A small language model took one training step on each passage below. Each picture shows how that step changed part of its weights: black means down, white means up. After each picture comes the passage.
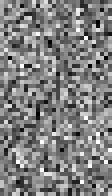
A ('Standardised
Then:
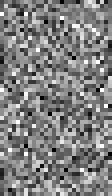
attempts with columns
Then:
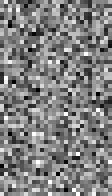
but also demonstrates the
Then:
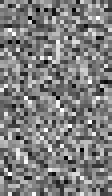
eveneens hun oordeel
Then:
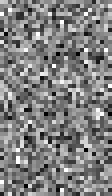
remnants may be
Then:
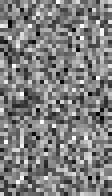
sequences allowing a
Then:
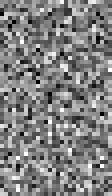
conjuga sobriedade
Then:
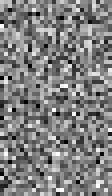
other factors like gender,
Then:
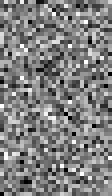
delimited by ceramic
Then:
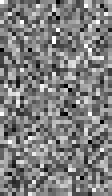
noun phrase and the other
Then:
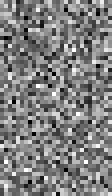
for researchers to have articles
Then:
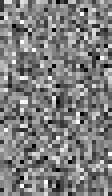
naissance ; son corps
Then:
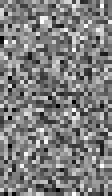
which can supply grid
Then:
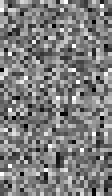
2-variantta 90
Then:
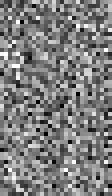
via the home network to the
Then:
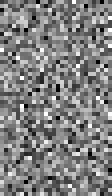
are deliberately projected
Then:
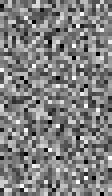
parties; if the parties have not
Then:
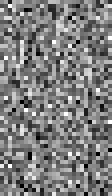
kelishini bir-birini
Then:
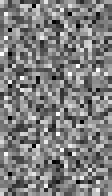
бор беморларда
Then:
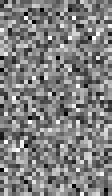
festival featured
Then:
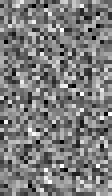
that postgraduate students are
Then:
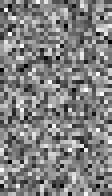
Zenodo repository at
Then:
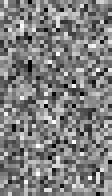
of 3D printing, whereby
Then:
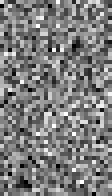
that the results are highly dependent
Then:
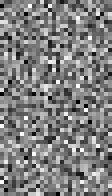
mainly occurs in the stator
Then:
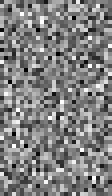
accepted as final until
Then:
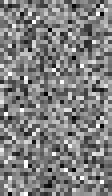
by data from both primary source
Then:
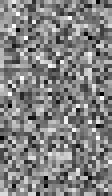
(in the Richtersveld
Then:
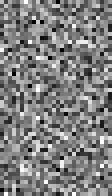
for example in Perth,
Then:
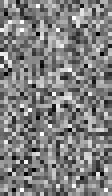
2. Material Selection
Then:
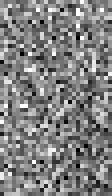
% отмечено
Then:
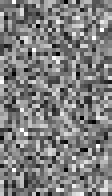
that are breaking up the part
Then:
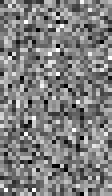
participants enrolled in this study
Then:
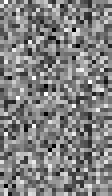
is a major problem and
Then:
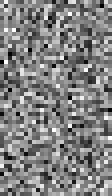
control IP is another
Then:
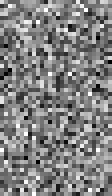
secret shared keys
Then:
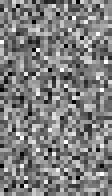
During the first year, four
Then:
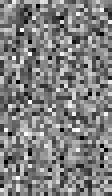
compute a representation of any
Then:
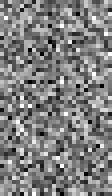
Ilmning asosini esa
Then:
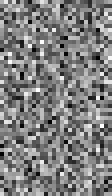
the particle. Also, the
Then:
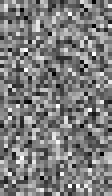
Female 1st Class 2
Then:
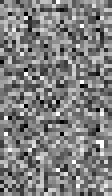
this saves time rather than
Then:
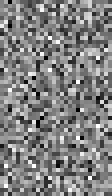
зависимости от
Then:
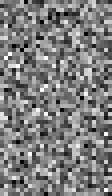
vs 9), there was no
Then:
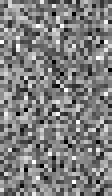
be either positive or
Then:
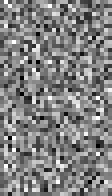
was calculated according to its
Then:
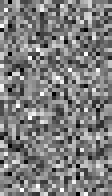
бир прагматик
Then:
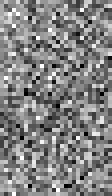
Technology Zurich,
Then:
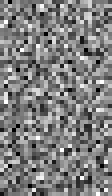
связано с
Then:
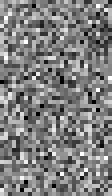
yurgan paytlari
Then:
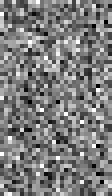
are only 6%, being
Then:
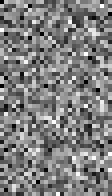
of inappropriate price
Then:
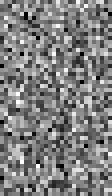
e seus processos e os
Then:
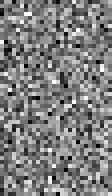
fortalecendo a atuação
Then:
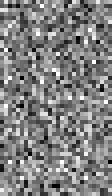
recovery, patients were
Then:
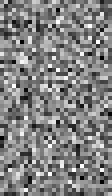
significant difference in creatinine
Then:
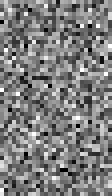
as parents and the community
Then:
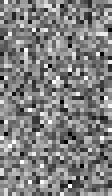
of the contemporary world.
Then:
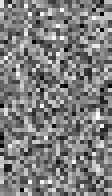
is an ordinary example:
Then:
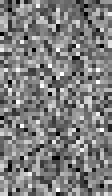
da autoridade competente,
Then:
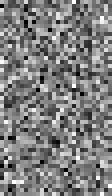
to meet up with the demands
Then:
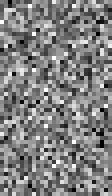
As it is depicted in the
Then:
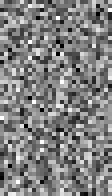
din *Constituția
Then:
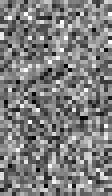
idora etilmog'i
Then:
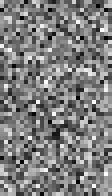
3. Assurance. Public
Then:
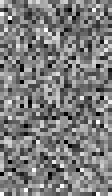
are identified by their centers.
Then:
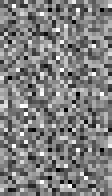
``` Server
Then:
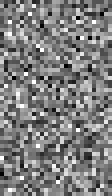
state variable derivatives,
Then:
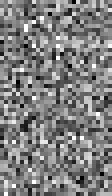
total system bandwidth and
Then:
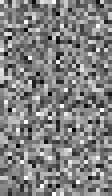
intergenerational deprivation in a
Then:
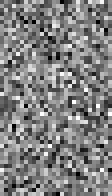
Qos-SM in the area
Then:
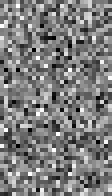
Однако эти
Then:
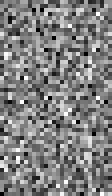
publique o seu
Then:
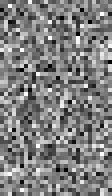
after germination, wheat
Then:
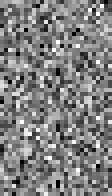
la ayuda de los
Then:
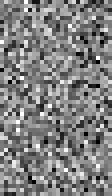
combination of an overall index
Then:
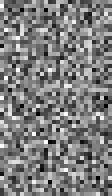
school building shows that the
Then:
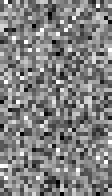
avut parte de un tratament
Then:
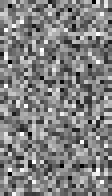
diamond industry group were
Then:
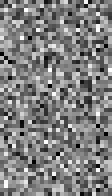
to trap nutrient particles
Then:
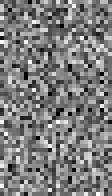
concluded that depression,
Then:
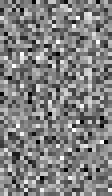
quality standard. In this
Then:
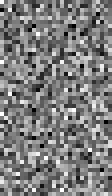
o‘zgaradi, bu
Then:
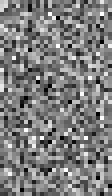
the leaching rate by
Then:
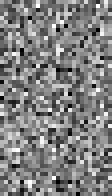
em Letras, na área
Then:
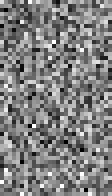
development of learners. This
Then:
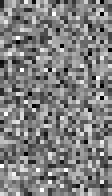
searches all internal
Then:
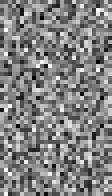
was noted. 2 cases were
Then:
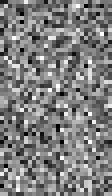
odpu-sets in G
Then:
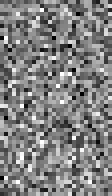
Republicii Moldova
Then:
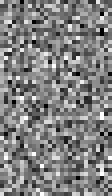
The method enables a change of
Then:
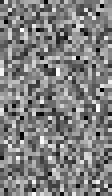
de Vera (Chapman
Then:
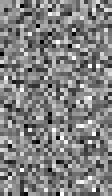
aimed at sustainable development and
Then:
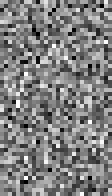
an incubator maintained at
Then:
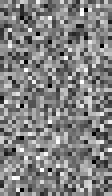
parola o questo
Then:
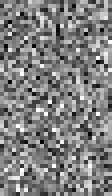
merosi va tabiiy
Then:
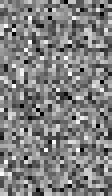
Mary's University regarding
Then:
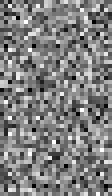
va loyihani
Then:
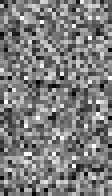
no se hizo esperar,
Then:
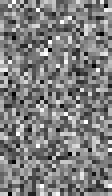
Here, the profitability of a
